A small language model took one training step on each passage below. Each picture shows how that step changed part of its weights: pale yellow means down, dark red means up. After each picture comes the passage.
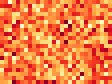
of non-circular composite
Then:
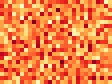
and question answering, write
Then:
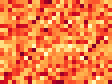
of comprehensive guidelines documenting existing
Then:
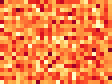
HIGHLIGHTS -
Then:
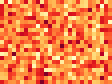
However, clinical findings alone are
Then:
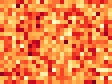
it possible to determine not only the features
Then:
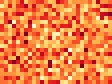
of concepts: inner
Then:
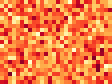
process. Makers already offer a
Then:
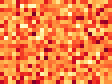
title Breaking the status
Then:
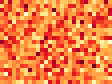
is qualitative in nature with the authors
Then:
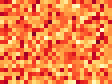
Nasal Cavity,
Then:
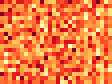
Have the real and fictional
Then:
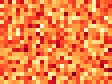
its graduates to perform effectively
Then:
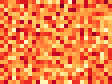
forms. Table 2: Comparison
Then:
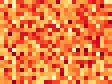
because in the proposed model each of the
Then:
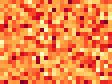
poor personal hygiene, and
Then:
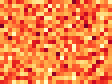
this trend must be changed so as
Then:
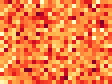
despite adequate lexical
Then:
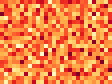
Profondità 0
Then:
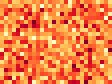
of the algorithm we limit these options
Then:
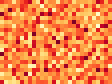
regulations. (Cave et
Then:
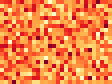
and properties are crucial to the behaviour of
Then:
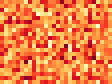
digitalization, HR process 1.
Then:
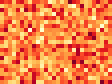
and the best group values, the
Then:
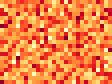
technical and scientific activities and monitors
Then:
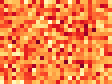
operating in multiline
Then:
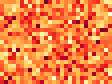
with global education goals to develop
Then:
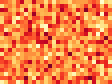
coordinates of the measured point;
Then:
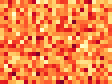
adaption strategies to these
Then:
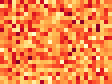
can be found at a report
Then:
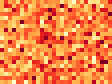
wear rate. Higher
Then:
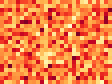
passage area k = specific heats
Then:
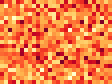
fibers extend beyond the
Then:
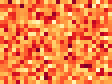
junction of foregut and
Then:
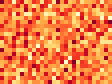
a power series in the following form:
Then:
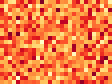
teaching-learning process involves a
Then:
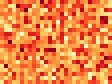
oil 3% (NO), and
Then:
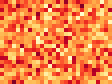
is spoken by the people also
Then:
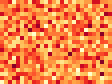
aquatic creatures and eventually
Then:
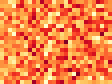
assembled in a CAD
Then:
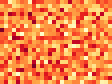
The suggestion of a southward
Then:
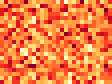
BY Mary Naydan
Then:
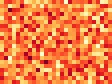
users of intrauterine device
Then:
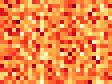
Hsia, D. W.
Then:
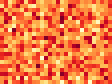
statement of this research study, the
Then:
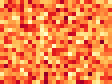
peels, flowers,
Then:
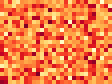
are early mended at shock
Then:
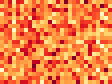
by various means, such as
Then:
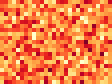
range corresponding to one unpaired
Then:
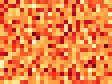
to the coasts of India,
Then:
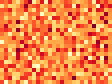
1394 is slightly better
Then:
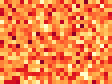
University, Odessa,
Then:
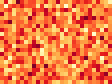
heuristic design decisions.
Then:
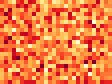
authors declare that there are no
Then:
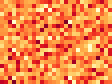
to improve and try to understand their
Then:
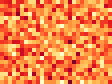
J. C. Burges.
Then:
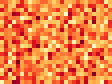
on the following factors: -
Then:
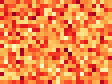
has been shown to be an effective
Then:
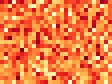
I am going to discuss some information
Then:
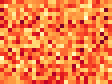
the amounts distributed to them;
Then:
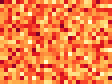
an explicit hierarchy
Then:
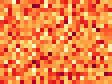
but not strictly due to the
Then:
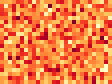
sub-dimensions of organizational
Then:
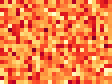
the generated JCL directly to the
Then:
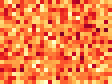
it is possible to destructure initial
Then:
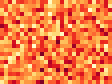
8 9 Content Knowledge and
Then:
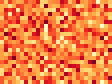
Ecological Footprint -
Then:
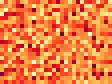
a state-of-the-art
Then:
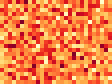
Figure 3: The appearance of patient
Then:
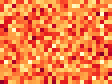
learning. This demotivation extended
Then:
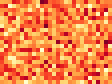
liver injury in rats
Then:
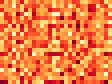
based on the expectations of the
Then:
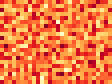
less. Hence, the
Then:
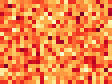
carbon atomic orbitals
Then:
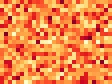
community including bacteria and
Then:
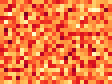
for the shoreline change detection were
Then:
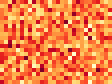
of lower reverberation time of
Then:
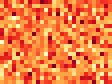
urgent call for similar studies
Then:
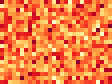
the performance of each method across various
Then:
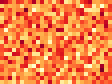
one factor (L) is variable
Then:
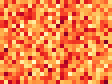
story of her struggle
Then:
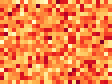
an indirect ELISA based
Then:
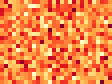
interviews with UNIQ
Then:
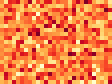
systemic inflammation that were
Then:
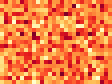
findings of this study are available from the
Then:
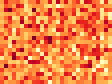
several smaller coins after
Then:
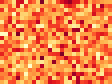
support the Biafran cause,
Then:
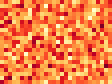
resources from RoW. We also
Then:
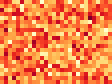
Estimate number Authors &
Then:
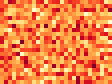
and the trunk option is
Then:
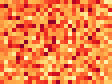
and monitored by the course
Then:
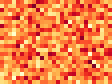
of regions based on statistical indicators that reflect
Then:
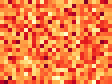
for public institutions to adopt a strong
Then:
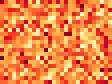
is then processed to remove
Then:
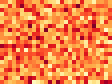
and relay the expectations of the
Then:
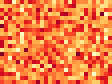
existing national standards and norms,
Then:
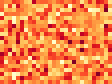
to be managed in CHER
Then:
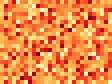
discharged with beta
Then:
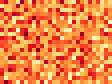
effects’ occurrence in a model is
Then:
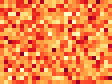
created a relatively large dispersion.
